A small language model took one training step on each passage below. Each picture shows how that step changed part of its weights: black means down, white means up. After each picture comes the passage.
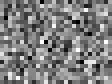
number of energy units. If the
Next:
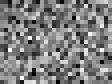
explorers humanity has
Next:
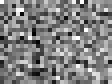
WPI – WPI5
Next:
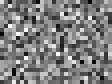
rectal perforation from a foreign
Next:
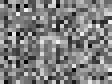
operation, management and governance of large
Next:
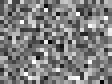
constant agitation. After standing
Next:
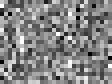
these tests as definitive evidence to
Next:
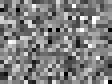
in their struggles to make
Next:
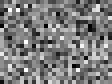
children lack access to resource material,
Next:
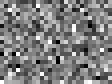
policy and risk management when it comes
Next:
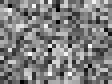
replications with 5 japonica
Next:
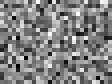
precautions. Students were
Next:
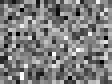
files utilized by Health Information
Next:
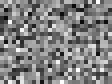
in themselves as
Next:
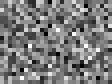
suggest including subsections for each major
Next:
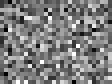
and building models, and touching
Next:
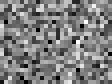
been determined. A technological scheme
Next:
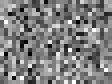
re-ranked using user's
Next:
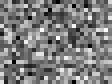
your sport. What are you
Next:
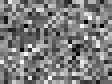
evaluated. A few notes on the
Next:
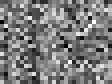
event that had superb content and
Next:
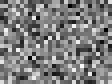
makes the presence of substitute
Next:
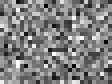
Lower abdominal pain
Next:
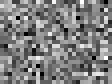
language implies the effective functioning of
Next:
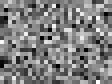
of acute onset.
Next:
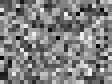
anastomosis. The suture
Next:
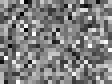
probability and purposive sampling from
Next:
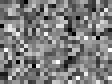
for thorough inspection of
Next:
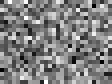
our expectation. Conditions with
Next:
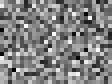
circle on edge of
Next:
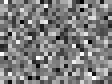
variance stabilising transformations
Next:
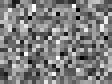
before the reshaping to prevent
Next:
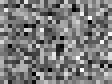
of the nitroanilines was
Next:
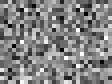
report the usage of system resources by
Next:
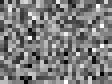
theories to students due to the combination
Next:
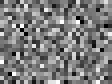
Sea shows some signs of
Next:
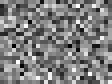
taxonomic kingdom rank
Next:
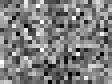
the use of ores by man.
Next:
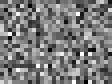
include opportunities to enhance meaning in activities and
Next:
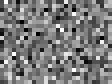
knowledge about the structures that form the
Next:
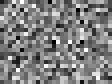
Postoperative casts were
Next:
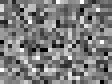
reactions. The present MEDT
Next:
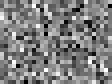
documentation website¹³.
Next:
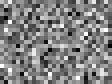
in this infrastructure focusing on the
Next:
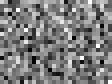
process³⁻⁸, occurring between
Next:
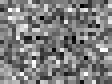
Figure (2): Wound
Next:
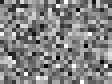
The arrows indicate the
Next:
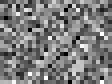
information, and other textual sources as
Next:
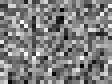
of a fabricated device is
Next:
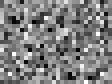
unoccupied molecular
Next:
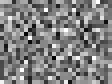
A., Dziuban,
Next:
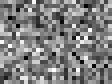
when transmitted via the
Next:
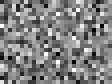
advantages for secure communication.
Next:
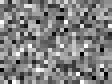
in works [16], and adding
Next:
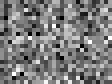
area concerning the connection between
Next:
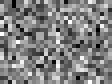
conditions required for hydrate deposits
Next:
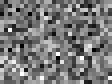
This means that the direct effect is greater
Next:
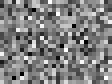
peculiarity of the
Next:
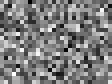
aquaculture, Food And
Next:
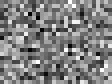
is reinforced by sound.
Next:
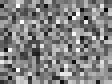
referred to as " h " and
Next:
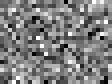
However, we found that this approach was
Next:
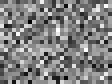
scores nowadays is an
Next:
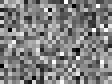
preferred focusing solely
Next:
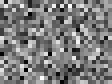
[18] reported that the
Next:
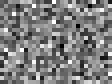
contain any studies performed on
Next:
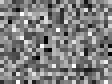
the Chinese online business services
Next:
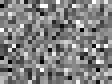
with below-average means of
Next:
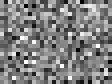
system: Lots of agricultural production,
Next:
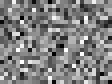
in milliseconds is
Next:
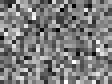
their studies. Nevertheless,
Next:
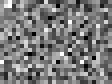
y Coordinate axis z
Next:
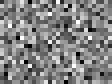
drying at 84% relative
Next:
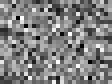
Lyon: IARC;
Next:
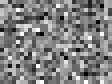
5, as a demonstrator for the
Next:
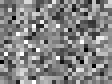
professional development for online teaching, and the
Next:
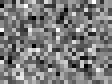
a mother who left an
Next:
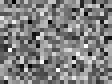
wasn't simple because of the influence
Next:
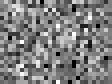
meter total alkalinity
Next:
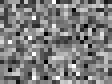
internal obstacle configuration
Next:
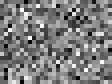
or closed-loop
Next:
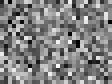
online at home or outside of
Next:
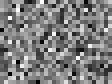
the most important disorder of the
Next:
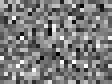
with stage III or IV
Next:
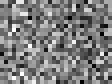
use of matrix-matched reference
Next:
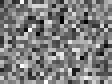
held from January 2020
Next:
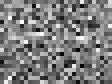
user has a clear preference for a
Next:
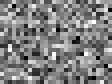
SDL resources were made available for
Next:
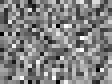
the testing process of BWS
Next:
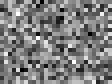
of this study and the consequent
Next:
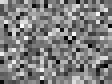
reliable and give insight to the
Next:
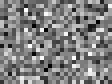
sector. It must be complemented
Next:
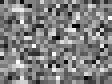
sociolinguistic framework. The findings
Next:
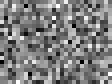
Electrical Engineering and
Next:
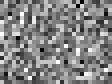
Paula You're
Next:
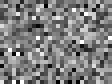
measures, there is a risk of
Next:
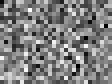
read and approved the final
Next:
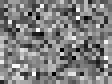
is called a rotor swing that
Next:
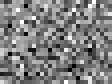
accounts the 45% of
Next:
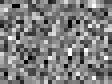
faecalis include A.
